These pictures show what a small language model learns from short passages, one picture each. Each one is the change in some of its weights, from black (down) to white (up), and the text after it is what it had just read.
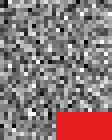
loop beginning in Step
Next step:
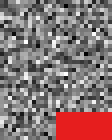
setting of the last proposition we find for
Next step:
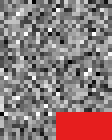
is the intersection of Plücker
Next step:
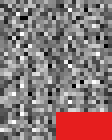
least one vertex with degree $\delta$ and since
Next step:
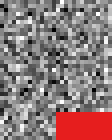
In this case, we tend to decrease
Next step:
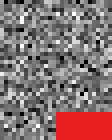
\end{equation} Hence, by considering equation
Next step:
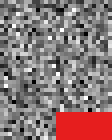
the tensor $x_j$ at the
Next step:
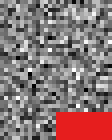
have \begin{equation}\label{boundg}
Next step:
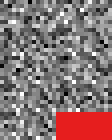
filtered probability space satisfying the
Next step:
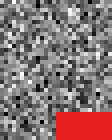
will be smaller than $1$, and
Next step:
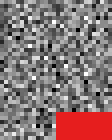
Lemma~\ref{pos} that $t$
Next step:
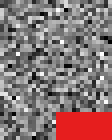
theory is understanding the behaviour
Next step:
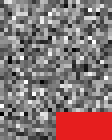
cylinder irrationally.
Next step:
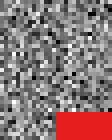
conjugation). Using the
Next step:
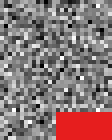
as the frequentist risk
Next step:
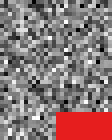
$I$ is the identity map on
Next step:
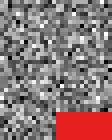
waves for unbounded periodic
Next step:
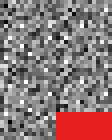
between $Q_A$ and $R$ and
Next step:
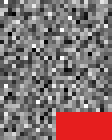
correction levels may sit
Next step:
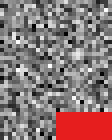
number of time steps $N$ is
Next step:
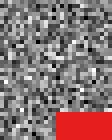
derive the fair price of the option
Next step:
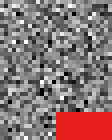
easy to see that \[ \EE
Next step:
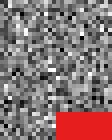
model to cover cross-zonal
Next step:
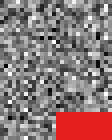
{CT} image reconstruction.
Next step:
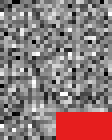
F(U)\otimes \bA\otimes X
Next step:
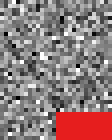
ramified at $p$, then the
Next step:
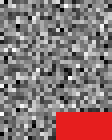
\noindent {\bf Proof. } The first
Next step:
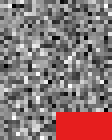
\quad u\in X,\\ +\infty
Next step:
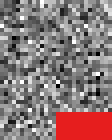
if the raison d'etre of a
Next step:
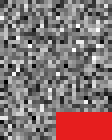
let $q^i$ denote the charge
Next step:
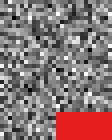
the win ratio statistic $
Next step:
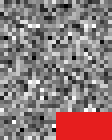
\rightarrow \utd \rightarrow 0$$
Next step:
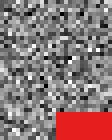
truncated geometric prior
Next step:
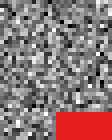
first order characteristics can be expressed in
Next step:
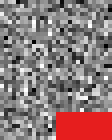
\begin{proof} We know from theorem
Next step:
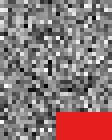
is a~dominant integral weight
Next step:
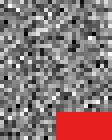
has been shown (see e.g.
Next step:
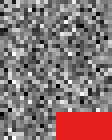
system were be successfully
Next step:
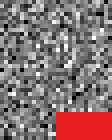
domains (see \cite{Edi}).
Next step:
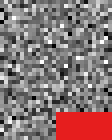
computed at finer and finer
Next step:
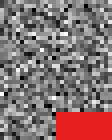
introduce the concept of weak solutions to the
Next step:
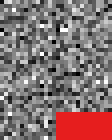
inequality~(\ref{eq2E}) with some
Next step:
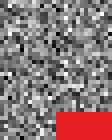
1 1$ with a single node and a
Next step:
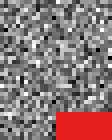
to the existence of a nontrivial solution to
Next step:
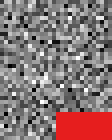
Considering again the setting of
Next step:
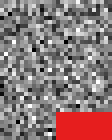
U_\alpha \cong U_\alpha \cap M
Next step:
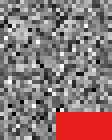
> 2 and Converges to 1 as $n
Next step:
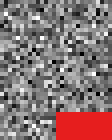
for $\S^3$, we have the following
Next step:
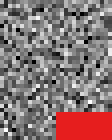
for geometric decompositions that are
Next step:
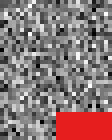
we will give necessary and
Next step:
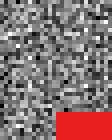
= \left(\begin{array}{c}
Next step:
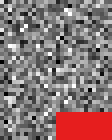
therein. (It is remarkable that a
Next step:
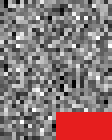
\end{prop} \Pf Given
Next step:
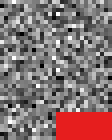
an arbitrary number of fields, and
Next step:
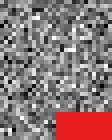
for the averaged Euler equations with
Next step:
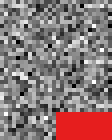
by \[ t(p_1\tildeotimes
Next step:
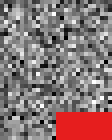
$\tilde G_\wb$-bundle
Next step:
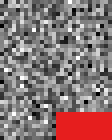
by \ref{not strict} and
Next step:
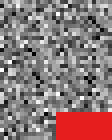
more detail); and moreover, in
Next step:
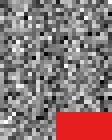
set~$P$ admits an
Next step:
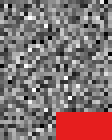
products that have ancestors are:
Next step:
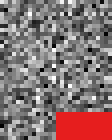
a_j\right).$$ By assumption 4
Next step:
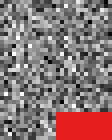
and is therefore $w$-compact.
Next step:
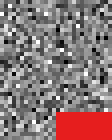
induced subgraph with chromatic number at
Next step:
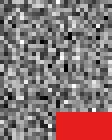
domain of singular traces.}
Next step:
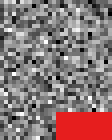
$\ch(\Phi\cF)$ is the unique
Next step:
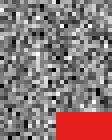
al \cite{BRSZ},
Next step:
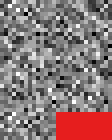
with zero mean. \begin{enumerate} \item
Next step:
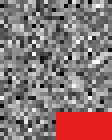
that each application of $\Phi$ adds
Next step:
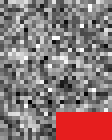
a pseudo-differential
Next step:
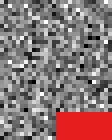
by Fick's law of diffusion
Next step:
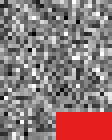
$\cG_*$, not the modified
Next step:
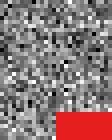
\,. \label{kur_kappa}
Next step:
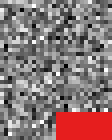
``simplicity'' mentioned above
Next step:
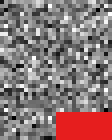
change} \author{Vladimir
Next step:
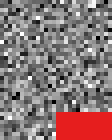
slowly varying} as $ x \to
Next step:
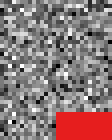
Neumann and Dirichlet
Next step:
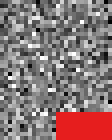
points of the manifold, then this curve is
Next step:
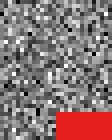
combining the three resulting equations, we obtain
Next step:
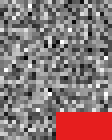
a single non-longitudinal
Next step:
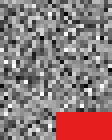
velocity at the wall. However,
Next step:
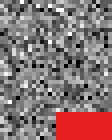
simply of determining for each power
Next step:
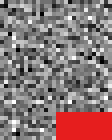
The authors would like the thank
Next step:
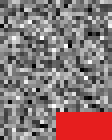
its relations with existing optimality conditions
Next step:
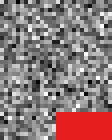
\noindent \emph{(b)} $l\le
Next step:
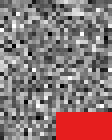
the limit in $t$ is from the right.
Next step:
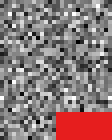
in Section~\ref{Case1}. By the
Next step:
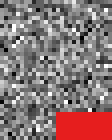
the Euclidean plane is
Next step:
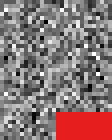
form may be obtained by repeatedly applying
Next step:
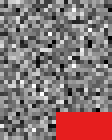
to define a left multiplication of ${\mathcal
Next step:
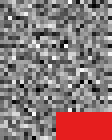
_{1}^{\prime }$; the same value
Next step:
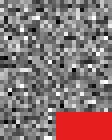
as the solution of the differential equation (which is
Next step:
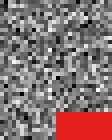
Then $$B = \frac{\sin(\beta
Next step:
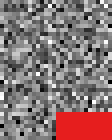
of this computation will appear in a
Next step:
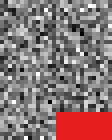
be interpreted as follows. If we define the
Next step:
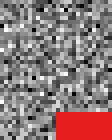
of $|V(T)|$ exists for
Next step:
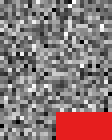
ribbon graph. There exist a set
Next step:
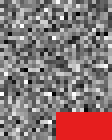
in a cone. We extend to this case
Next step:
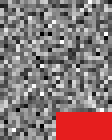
Hence, we reduced to the following :
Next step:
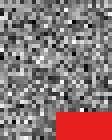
they are time-inhomogeneous
